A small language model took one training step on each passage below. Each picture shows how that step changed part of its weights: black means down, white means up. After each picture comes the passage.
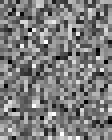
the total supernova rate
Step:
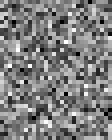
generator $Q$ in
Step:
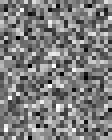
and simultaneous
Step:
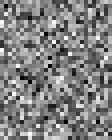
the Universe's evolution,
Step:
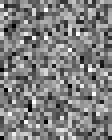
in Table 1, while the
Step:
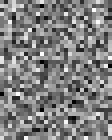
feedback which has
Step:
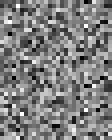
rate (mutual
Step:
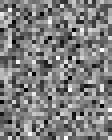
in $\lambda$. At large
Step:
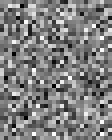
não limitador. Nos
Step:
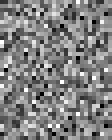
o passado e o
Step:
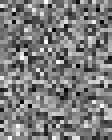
verhoogt de
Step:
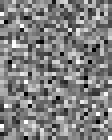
uchun” o‘quv
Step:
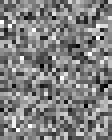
we describe diverse
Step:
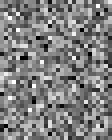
foremost quantity
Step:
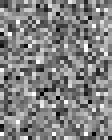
qatorda o'z
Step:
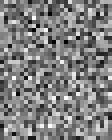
propagators in momentum
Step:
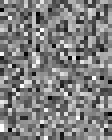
to understand the cases when the
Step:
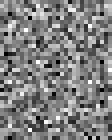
CPTP map.}
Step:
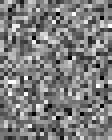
и цифровые
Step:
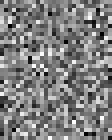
of functions over the area
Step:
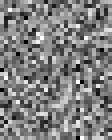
edge, pick
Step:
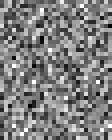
the system is a free system
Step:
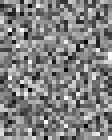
juda ko'plab
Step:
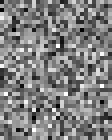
of absolute mass
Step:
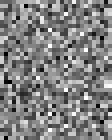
Onun parlaq
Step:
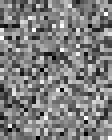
highly oxidized
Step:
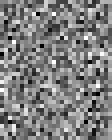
кўра ўн
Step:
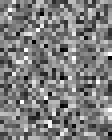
relation $n \sim
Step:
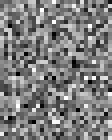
extensive event generator
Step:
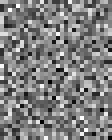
showing that the results are
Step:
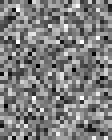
não podemos perder
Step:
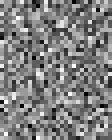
introduced to measure the
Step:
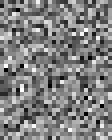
\to 0$ and
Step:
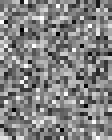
qo'yamiz va
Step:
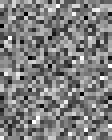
times at distances near the
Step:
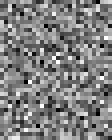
лише невелика
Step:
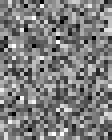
integral equations characterizing the
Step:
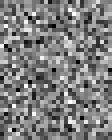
Yang Paling
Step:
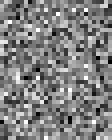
corresponding spin operator, and
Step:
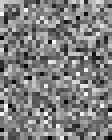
produzida por uma
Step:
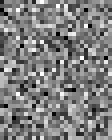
lengkap Tidak
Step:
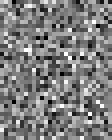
outros romances,
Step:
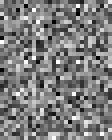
to this conundrum
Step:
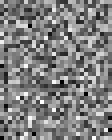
literária em que
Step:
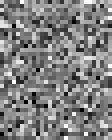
$\delta v_y$
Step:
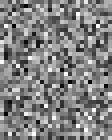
SCE é complexo
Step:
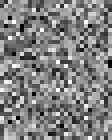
showing the kernels
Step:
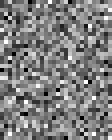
found that the DWs
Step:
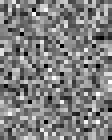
их путей
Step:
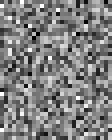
the earliest period
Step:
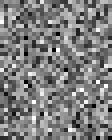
are the neutrino
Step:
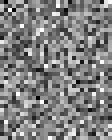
assumptions are made
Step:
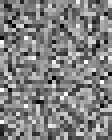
of octupole
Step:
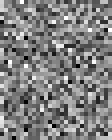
reproducible rate
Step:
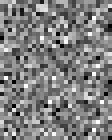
недостатки в
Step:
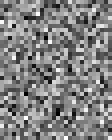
diverse in shape and
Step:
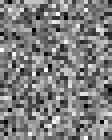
a single peer} by
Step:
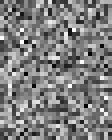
the hadronization of
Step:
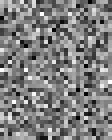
$T_s$ much
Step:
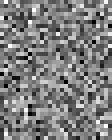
obtained from the original
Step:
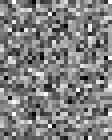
(DND) with
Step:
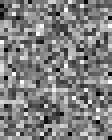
qiladi. Shu
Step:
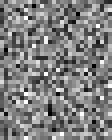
trend is observed for both
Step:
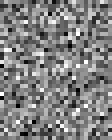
api antar
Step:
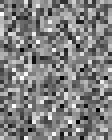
interface is in the
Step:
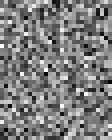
larger values of $n$.
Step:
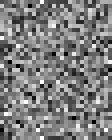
property of this model has
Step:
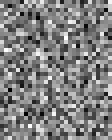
with the Siemens
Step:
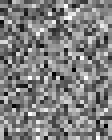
likely originate from
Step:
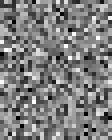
ca fiind
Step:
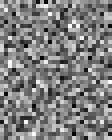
edge diffraction wave
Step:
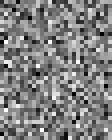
the group and cluster galaxies
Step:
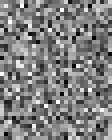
In Looper, il
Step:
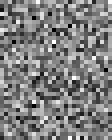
die Jugendlichen
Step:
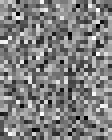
free, but subject to
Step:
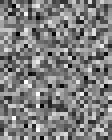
via the proximity of
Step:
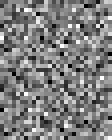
/ Госкомстат
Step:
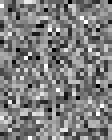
auch Bil-
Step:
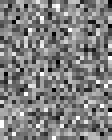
enunciados y la
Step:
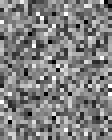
cognitivo ou
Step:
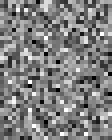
При проведенні
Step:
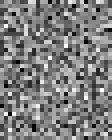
flavor basis it
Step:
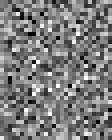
highest in the central regions
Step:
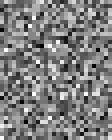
present the general formulas
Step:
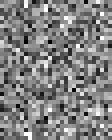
7. Conley,
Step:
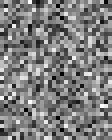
observe also the
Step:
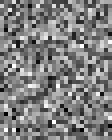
the context of this work available
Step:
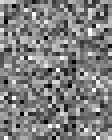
uma das maiores
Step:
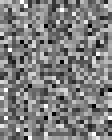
experiment, even though it
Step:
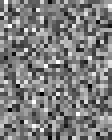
kpc and appear
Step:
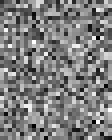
on our analysis, we see
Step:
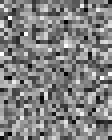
amistad, lo he
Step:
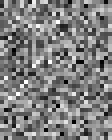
in the ground band.
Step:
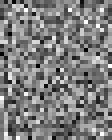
os buscadores foram
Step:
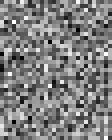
de la disciplina
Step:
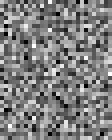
Am Coll
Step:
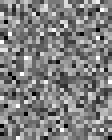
ведь у
